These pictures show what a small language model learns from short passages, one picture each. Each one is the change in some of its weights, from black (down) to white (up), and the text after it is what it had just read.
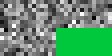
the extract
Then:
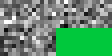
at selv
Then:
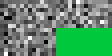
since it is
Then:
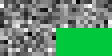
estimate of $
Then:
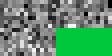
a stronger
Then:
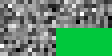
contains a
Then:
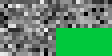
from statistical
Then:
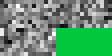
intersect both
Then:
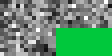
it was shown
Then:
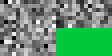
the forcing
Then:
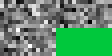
density scaling is
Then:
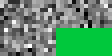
can be expressed
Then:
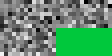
We have also
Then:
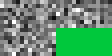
que desde
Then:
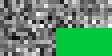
process modeling
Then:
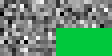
for relatively
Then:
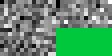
(in unit
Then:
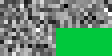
Model for
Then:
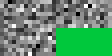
as among the
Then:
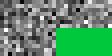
The fusion
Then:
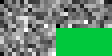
ones, by
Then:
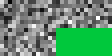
will first describe
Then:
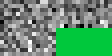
of four
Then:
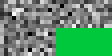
and medical
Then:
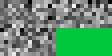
admits an
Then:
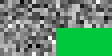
al ano.
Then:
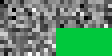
a few
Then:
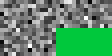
see how to
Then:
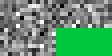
and growth
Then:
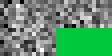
which applies
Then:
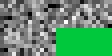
choice of the
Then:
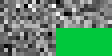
tori of
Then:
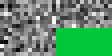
study reads
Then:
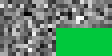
limitation of
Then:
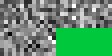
Moon when
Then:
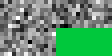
cost analysis
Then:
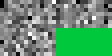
$f \in
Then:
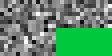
because of
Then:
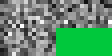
the set of all
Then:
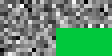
EOS of
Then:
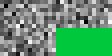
and compared
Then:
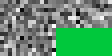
Ю Я
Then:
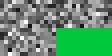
it. What
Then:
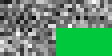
(See for
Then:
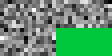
we get
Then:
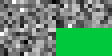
the disk of
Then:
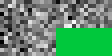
thus an
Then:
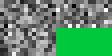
the fact that all
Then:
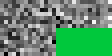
showing that for
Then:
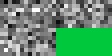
the outer
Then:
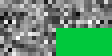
& Bob &
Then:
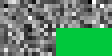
From now
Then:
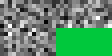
consider the following
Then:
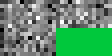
$$ Thus
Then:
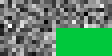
introduce the following
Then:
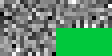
to find is
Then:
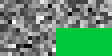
las unidades
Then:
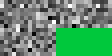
differences to the
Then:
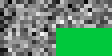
but the image
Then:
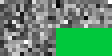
plain form
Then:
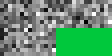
compared with the
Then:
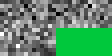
an amplitude
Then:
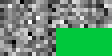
$K$ as
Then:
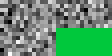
coadds of
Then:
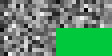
it by a
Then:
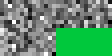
O Estado
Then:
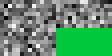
from the geological
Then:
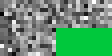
there is no effect
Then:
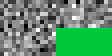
fields which
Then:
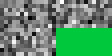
a spectral
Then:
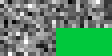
detract from
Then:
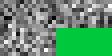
then it holds
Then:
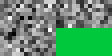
the emission
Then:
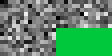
Then \[
